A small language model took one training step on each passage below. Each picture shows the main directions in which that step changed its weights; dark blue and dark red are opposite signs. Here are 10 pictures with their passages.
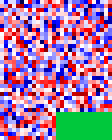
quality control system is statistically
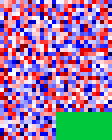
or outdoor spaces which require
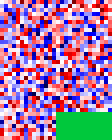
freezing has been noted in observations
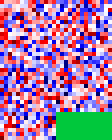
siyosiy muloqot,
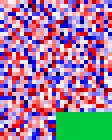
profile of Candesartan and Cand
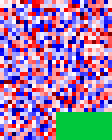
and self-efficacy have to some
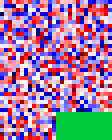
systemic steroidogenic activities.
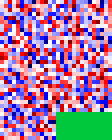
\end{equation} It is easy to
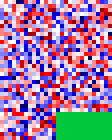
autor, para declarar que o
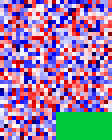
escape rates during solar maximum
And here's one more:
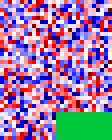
rising. Owing to such
